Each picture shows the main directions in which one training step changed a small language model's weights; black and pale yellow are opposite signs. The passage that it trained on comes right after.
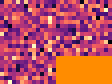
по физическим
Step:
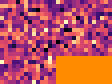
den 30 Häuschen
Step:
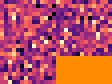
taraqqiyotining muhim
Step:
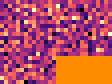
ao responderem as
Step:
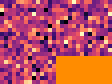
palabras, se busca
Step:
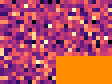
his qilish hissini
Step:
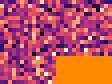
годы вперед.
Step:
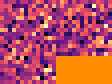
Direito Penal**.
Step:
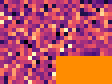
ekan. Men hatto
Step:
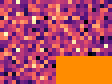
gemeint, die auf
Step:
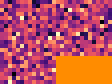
apresentados e usados pelos
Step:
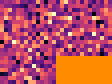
selagem. Nesse
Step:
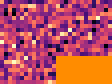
qolgan mis va temir
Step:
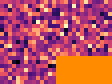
рубежом. Для
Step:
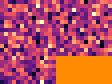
(*bardo* em
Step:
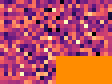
jihatdan ta'lim olish
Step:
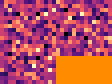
daring di Indonesia, baik
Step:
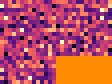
Причем часто
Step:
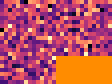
дан. – Режим
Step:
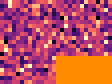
в письмових
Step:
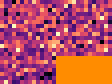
років у практиці
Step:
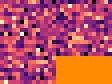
ma'lumotlarda qayd
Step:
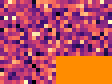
... die Nutzung
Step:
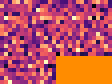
У пацієнток
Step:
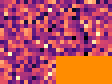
основі з метою
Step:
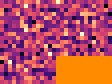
kurang seimbang
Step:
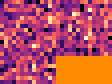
in social epistemology,
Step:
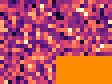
bo'lgan maxsus
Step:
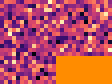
etishning ahamiyati; -
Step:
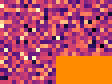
Die Etablierung einer
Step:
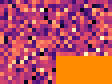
– APA,
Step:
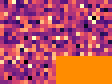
**Tea Bag
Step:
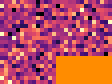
uma atenção contínua
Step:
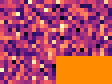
necessária segurança, qualidade
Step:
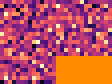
инновационного процесса
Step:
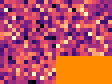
em alguma causa
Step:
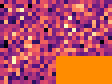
de consiliere cu
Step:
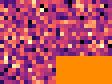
Mongelli M,
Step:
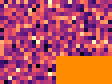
les émissions
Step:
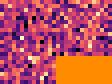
жаҳон туризм
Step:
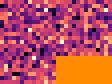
устойчивого развития
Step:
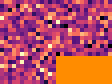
forms in American
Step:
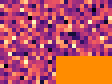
de insalubridade
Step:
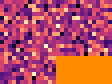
Teoria generală a
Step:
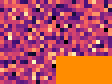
definitiva, dos conceptos
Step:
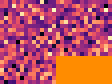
того, что культура
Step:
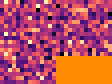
são unidades fundamentais
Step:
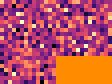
zij alsnog in de
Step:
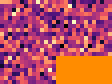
donc voulu
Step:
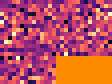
words: *river
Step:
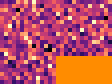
com a emancipação
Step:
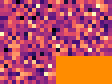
располагается на
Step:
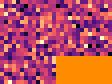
*Libro de
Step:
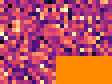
України. На жаль,
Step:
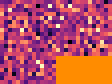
qiladi. Foydalanilgan
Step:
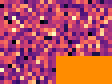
dos tipos de ambientes
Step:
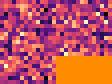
3. Noticia:
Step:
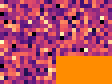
seu uso perpassa pelo
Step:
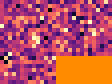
мумкин. Масалан,
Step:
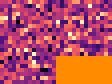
insonning tinch va
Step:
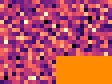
Після дворічного
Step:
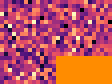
no processo inicial de construção do
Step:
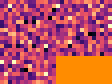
confesiune a unui
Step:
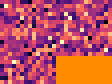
detalles con que
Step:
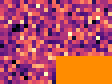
Gulamiddinovna Inson
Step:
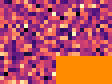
AND CLINIC
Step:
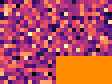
erfüllt werden –
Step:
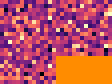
para manipular a
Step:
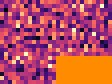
in hierarchical
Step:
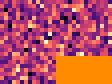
la reproduction des
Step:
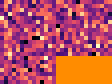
planteó unas medidas
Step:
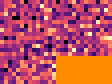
- хўжалик
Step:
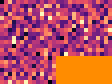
reconoce, al
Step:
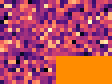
mi mami dijo,
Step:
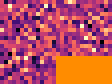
Qayerdan bu
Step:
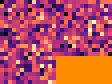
qaratilgan bo'lsa,
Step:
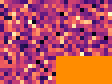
their transition to work.
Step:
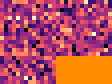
pessoa humana. Mas nas
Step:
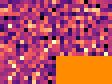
В свою чергу
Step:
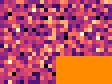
одном наблюдении
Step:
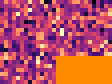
paydo bo'lish
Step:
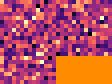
nos âmbitos educacionais
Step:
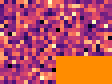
intervensi merupakan serpihan
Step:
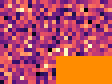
en la parte de los
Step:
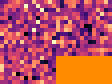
xurujlarining oldini
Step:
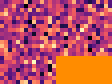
of the study is to
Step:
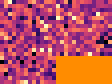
бўлган назоратларнинг
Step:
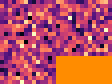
dos procesos vecinos
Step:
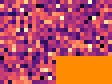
کتاب کے اب
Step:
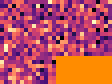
одного из членов
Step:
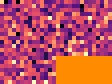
in Ontario,
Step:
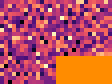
ефекту. У
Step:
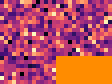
que presentaran antecedentes
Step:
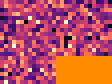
ulushi, oldi
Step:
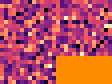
tadbirkorlikni rivojlantirishga
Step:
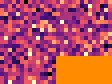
с точки зрения
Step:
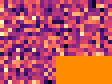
من جميع
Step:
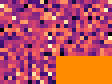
осмысления – в
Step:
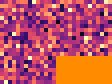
asignará un
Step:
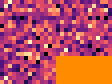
камайтириш мумкин
